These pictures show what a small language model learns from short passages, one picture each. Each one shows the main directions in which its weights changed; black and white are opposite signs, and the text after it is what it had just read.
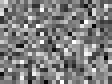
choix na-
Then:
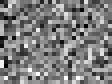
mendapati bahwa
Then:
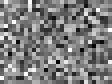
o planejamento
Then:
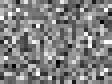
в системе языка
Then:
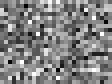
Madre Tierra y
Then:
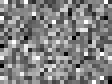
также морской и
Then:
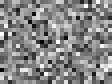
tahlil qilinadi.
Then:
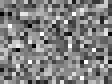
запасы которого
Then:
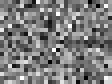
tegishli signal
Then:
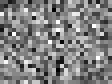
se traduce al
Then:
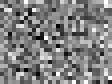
tomonidan xizmat
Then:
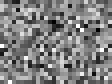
as marcas e
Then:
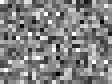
nisbiy bo'lgani
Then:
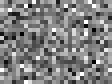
do desenvolvimento
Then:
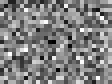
de pruebas,
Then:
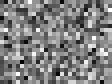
и психогенные
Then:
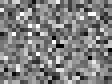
laboratoriyalar tizimi
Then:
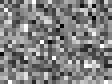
mais próximas do
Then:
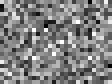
en ce qu'il
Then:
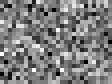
Qon tomirida
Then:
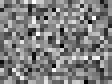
personajlar ismlari
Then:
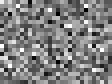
se logró mediante
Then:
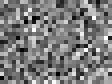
, murg'ak
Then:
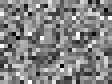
podemos apreciar
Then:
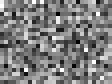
Mazkur metodika
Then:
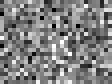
priorities of state
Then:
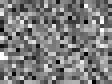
dori vositalari
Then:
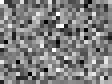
ocorre entre as
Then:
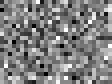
style and skill
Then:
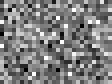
Saber 11y
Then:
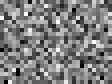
качества жизни и
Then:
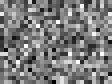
Ikrom, T.,
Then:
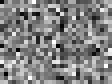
joriy etish muhim
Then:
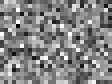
rivojlanishiga ta'sirini
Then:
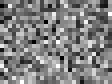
palavras: a
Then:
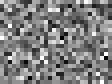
espèces et les
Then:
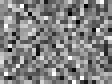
possibilidade de
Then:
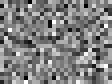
necesario que, de
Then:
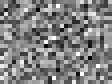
quality of care
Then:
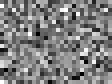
el rendimiento
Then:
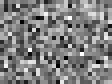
y promedio anual
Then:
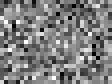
I FUNGHI
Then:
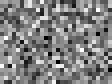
example of the
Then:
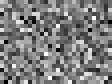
bor, ilmiy
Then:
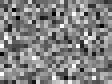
Серед засобів
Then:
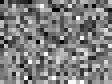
- O objetivo do
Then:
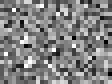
образ как одного из
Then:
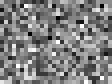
School Students
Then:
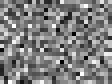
Xulosa qilib
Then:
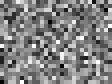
are described on the
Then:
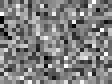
de niños y
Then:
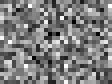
Educación Física en
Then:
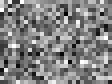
Síndrome de
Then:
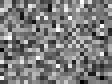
se transmiten en la
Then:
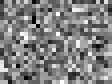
наметнати од
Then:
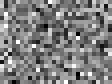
за маленький
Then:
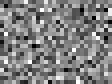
level, the most
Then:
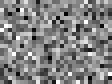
faoliyati samaradorligini
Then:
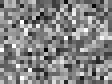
inéditos e
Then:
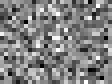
of information about
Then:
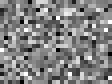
основе стандартов
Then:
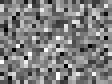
of life Умаров
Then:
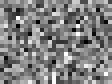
van het tweede
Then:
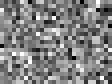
concha do mar que,
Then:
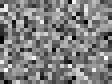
- 4) емоційний
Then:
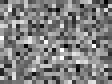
pun sifatnya
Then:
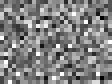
ресурсів для
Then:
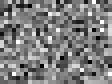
a la particular de
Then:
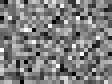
уважение, но
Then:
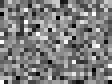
della scuola di
